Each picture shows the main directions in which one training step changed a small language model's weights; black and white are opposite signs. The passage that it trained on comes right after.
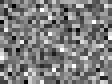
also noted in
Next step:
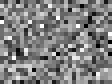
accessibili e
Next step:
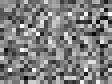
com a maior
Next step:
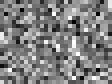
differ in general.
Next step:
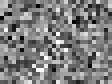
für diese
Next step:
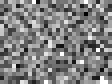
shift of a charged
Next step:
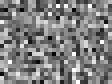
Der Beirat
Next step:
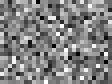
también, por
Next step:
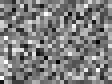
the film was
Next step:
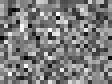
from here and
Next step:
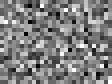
de gestão
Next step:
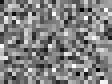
are shown in
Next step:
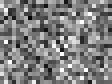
we plot ${\cal
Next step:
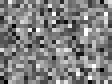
apatite with
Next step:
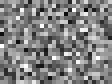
are applicable for
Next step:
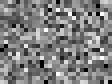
إلى أن
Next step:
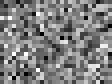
Raman modes for
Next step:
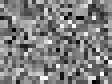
the quantum space
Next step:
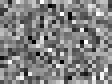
tomonlar barqaror
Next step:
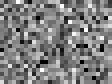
de obras
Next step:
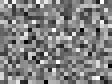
a gauge theory of
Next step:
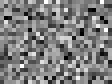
a cosmological horizon,
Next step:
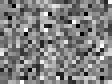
la Nación;
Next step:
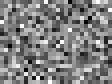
A proposta do
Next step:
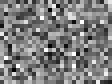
lost. The
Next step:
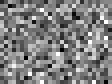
such as a public
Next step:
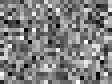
scenarios to support
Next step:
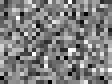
is probably less
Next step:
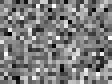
характер чувство
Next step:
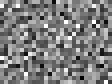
a similar size as
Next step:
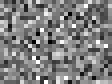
the lack of
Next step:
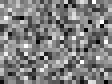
negativos que
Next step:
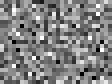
The problem of
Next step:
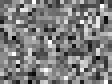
to mimo
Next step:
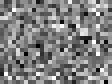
etc.} The expressions
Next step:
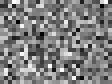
as follows.
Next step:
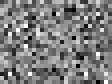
in partial waves is
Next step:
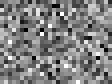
and external magnetic
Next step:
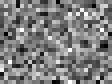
V \cos
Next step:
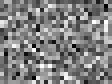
не тільки
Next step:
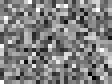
are derived based on
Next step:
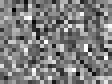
integratsiya usullarida
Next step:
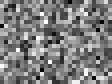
explicitly and strategically
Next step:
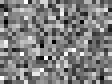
small additional term.
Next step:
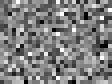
III) \sim
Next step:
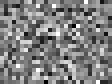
oro para el
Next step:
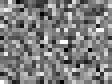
tizimga ega
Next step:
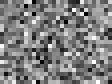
are obtained by mixing
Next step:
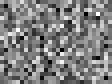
This work introduces
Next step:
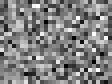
those values in
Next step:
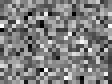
expect to be able
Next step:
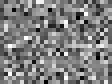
% Here both
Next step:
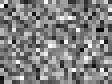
se refiere
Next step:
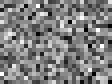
de la propuesta
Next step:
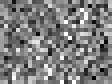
information about the
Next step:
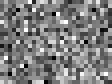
with one extra
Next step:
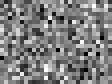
cui si
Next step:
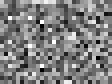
in data centers
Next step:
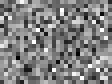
inner edge. The
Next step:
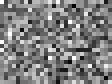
nomlanadi: -
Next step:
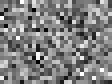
propagation of the
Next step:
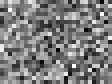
tres casos
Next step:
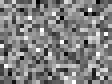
frequency domain using
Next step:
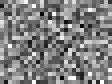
is mainly
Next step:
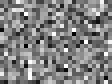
систем оценивания
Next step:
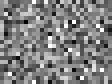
– Vol.
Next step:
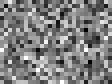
diferentes perspectivas
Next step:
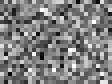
is also possible in
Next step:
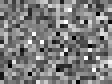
If $f$
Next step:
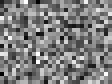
electron density operator,
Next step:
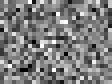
with increasing mass.
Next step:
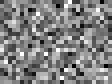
operational voltage.
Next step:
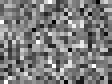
para cambiar
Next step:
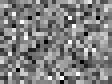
the quiet
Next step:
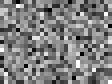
bu durum,
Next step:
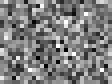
mass estimator by about
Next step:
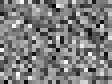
dos cinco
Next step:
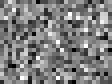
so the mapping from
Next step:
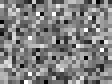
$i$ with
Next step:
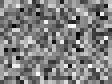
pairs. The
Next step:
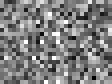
and the meaning of
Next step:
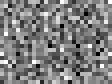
| QCS1
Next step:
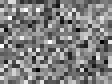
BS and the
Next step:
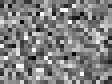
digitales para
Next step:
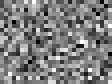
like Asia.
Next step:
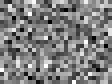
approximation looses
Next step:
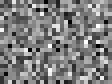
Link -
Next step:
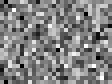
light level varying from
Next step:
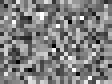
atoms on cold
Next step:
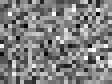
in $H =
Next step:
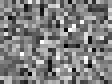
each line segment
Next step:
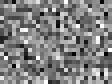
expansions an
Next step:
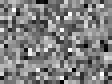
In the current
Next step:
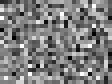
й спосіб
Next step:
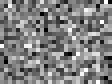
| Methods
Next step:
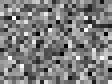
personal de la
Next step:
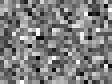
equations for our
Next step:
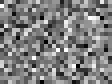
quantitative agreement with
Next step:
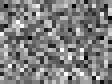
costo de
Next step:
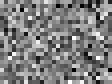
portas e
